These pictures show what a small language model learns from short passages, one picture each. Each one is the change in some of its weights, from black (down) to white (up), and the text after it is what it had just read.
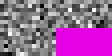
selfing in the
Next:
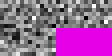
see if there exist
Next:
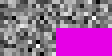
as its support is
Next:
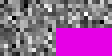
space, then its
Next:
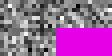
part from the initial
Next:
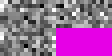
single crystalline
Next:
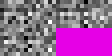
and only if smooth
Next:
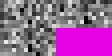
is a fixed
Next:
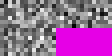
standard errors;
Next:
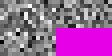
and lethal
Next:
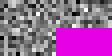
and twisted
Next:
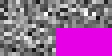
each leaf
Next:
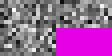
will keep
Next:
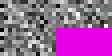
parameters as input for
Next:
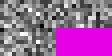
omitting the
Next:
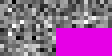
dv \qquad
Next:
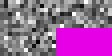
to CSR
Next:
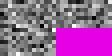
expressed as
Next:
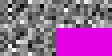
T \colon
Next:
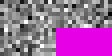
The curve $\gamma
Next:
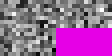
denote the solution to
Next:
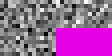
and found the
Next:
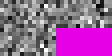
gives \[
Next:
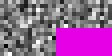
fields of
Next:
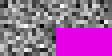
appropriate decreased
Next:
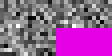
used as a positive
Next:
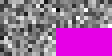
that asymptotic
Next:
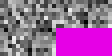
of the energy
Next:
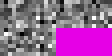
a half
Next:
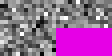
at farm level
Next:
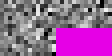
we showed that there
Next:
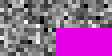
1$. The case
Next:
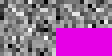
values for the
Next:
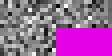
languages of
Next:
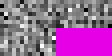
original will be
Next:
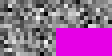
any nations
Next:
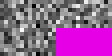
for managing or
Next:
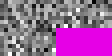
in the global
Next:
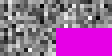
Summary An
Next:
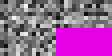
notations as
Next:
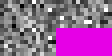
paper, we construct
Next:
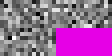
The holotype
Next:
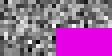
the surface is given
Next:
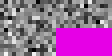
all the nodes
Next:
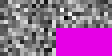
sets of the form
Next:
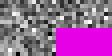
generality, we
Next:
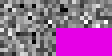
released under
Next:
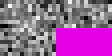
leads to a
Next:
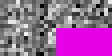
been studied in
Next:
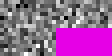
adding the
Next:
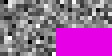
a Klein
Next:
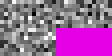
contact with
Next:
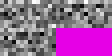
APS patients is
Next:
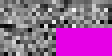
conclude by establishing
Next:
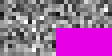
$ we can apply
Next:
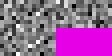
renewable energy
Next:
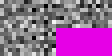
scores of
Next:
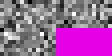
by Franz
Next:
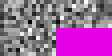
is one of the
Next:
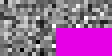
the population was
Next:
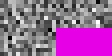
of the presence
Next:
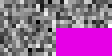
the switch
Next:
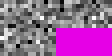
a particular case of
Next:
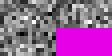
do so, as
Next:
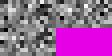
\\ {\bf Proposition
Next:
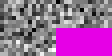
is an almost periodic
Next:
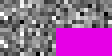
other's schools
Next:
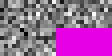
and make proper
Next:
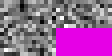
removed from the
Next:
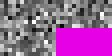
once a
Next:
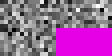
of applying label
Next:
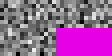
and communications
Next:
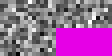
LLM across
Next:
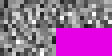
to deduce property
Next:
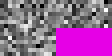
research has been supported
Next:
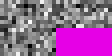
stress field on a
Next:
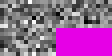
t$ for every
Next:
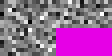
$X$. Then
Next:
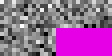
system that have been
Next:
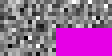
is an accurate
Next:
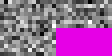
the second Chern
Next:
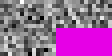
of the street
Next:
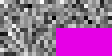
wave period,
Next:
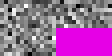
from the fact that
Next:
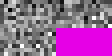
a formal power
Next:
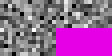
Press en
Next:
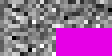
that $m <
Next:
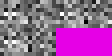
fixed compact set
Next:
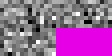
current iPad
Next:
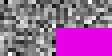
the composition of
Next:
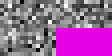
Master of
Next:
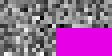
important emerging
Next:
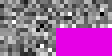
be the minimal polynomial
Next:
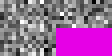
finite direct sum of
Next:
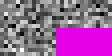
nonlinear combinations
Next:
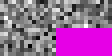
Throughout the
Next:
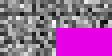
parts of
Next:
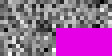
in the second
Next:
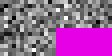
number, and
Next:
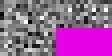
$B$ has
